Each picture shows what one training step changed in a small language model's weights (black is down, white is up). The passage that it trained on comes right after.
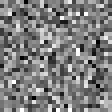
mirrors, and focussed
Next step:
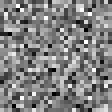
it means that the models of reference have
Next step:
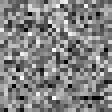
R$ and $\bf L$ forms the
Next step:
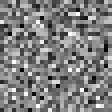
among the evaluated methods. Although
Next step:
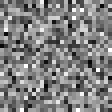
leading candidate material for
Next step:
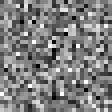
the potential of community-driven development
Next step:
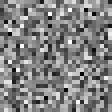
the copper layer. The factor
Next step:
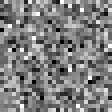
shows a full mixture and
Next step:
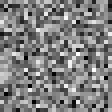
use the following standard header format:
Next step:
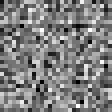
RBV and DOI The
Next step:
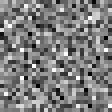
factor of 1773) and temperature
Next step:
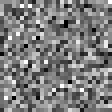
union under Guoripur
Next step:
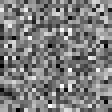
were recorded at pH of
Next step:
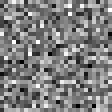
origin. Drug obtained from plant
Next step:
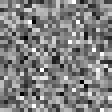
health and psychosocial
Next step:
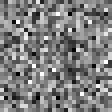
to do anomaly detection during the
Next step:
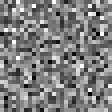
reduces to less than 0.75%.
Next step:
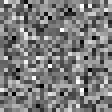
as needed, without having to
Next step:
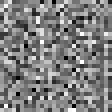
simple structure, while contributions from individual
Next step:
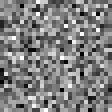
and crush in a mortar
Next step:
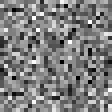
typically only introduced in a
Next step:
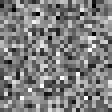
natural polymicrobial infection
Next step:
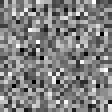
The two important inputs for integrable
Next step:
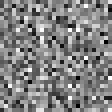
paracetamol significantly reduces the
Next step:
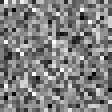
realistically simulated sky
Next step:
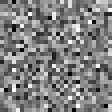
used for the tests are listed
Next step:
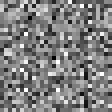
of multi-hazard risk
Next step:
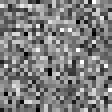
achieved in output voltage
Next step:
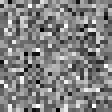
validation of model 1, model 6 and
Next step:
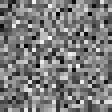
way to wrap your mind
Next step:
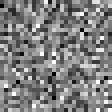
to stereotype the interaction
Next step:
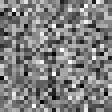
kinetic stability. Using
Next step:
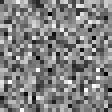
interface). This boundary is a zero
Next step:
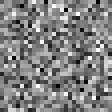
evolving galaxies (which represent
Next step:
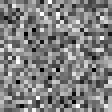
to the elytra, could be the
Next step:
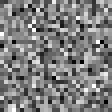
absence of external charges,
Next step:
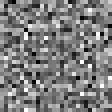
to address the significant imbalance in
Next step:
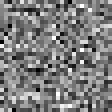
200 μ L of double
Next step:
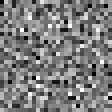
distance, IDV: individualism,
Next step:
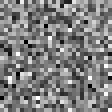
lattice chiral perturbation theory
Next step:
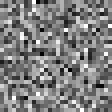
dots \cite{mm6},
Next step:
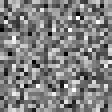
In the fundamental representation the
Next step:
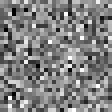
manifestation usually shows the inner
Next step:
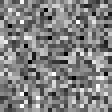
sun-striking orbit. It
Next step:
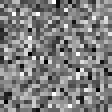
The flower of *H.
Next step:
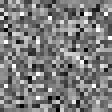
connected to the best possible beam or
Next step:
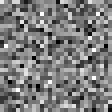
patients during hospitalization was
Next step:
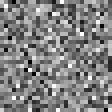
field strengths. In particular,
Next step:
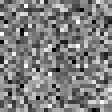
Bashar who was trained in
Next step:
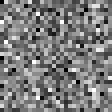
Intelligence (AI) -
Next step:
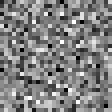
methods from the well-established
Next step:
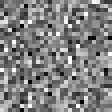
HBV and HCV infection were
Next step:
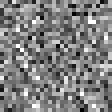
\bibnamefont {Fokas}}\ and\
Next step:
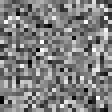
place an upper bound on this
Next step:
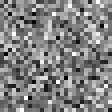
control weeds, preventing
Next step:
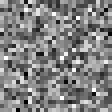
Figures 23 and 24 which was
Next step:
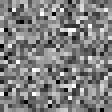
but transferring their traits to
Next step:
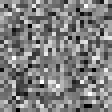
We choose this value of $N$ in
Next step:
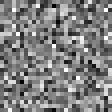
Next morning the solid was
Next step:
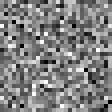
case of no magnetic field. On the
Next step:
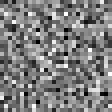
misID rates. Green
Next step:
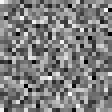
modelling. Their ability to
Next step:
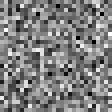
cosHMF model are fully
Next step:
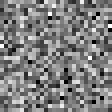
with copper tailings/cement
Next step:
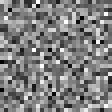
cotton clusters. Some hold
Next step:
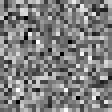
comparing the result to eq.
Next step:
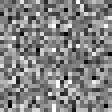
Moreover, from the findings, it
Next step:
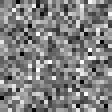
exhibited in Fig 2. The
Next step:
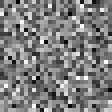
samples). The next step is to
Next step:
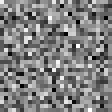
the absence of a sediment
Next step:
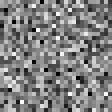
themselves dominantly of order
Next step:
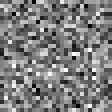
also predict a change of composition from
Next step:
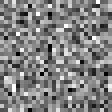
of the BSs can be calculated.
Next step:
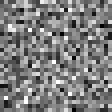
lowest line is a single peak both in
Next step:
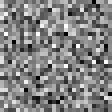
the BS is (taking into
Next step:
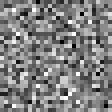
of the main legislation is
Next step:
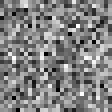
extra weak ac bias with a frequency
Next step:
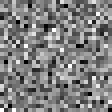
pass our selection, making a
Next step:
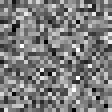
obese and the difference of mean
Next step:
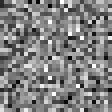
are used to kill cells, such as
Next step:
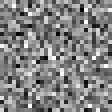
Mpc$. \item We show that the
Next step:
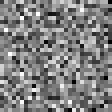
is determined not only by the potential
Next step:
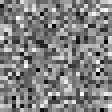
of dilute strong and weak bases
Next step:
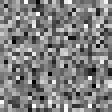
of a 3D network; this case is
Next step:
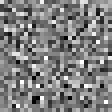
developing an earlier understanding
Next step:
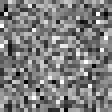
loadings, numbers of
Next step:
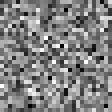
components for the instrument $k$
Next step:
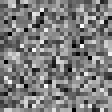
pointed out a long time ago in
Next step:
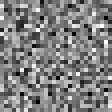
only valid for systems without degeneracies
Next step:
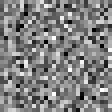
SNR configuration. For
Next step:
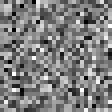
Does the text mention
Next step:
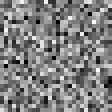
alkyl chains was also possible
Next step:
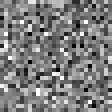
hours post-exercise
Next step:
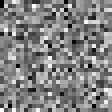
was measured - in this case,
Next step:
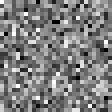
some common variables are adopted.
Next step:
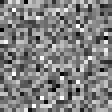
Rayleigh quotient
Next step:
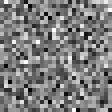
as such. These findings were in
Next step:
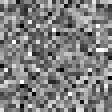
quercetin. The locations of
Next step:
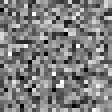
the relative chance of developing a
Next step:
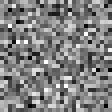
$\Delta<0$ is found in the
